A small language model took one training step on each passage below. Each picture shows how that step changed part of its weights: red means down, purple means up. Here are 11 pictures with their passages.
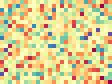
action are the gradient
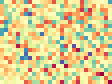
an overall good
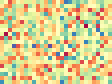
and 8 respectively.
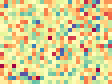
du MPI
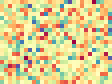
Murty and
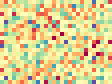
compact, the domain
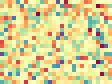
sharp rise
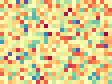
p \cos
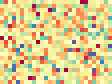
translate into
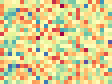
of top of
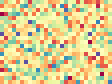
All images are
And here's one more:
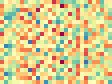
of the potential
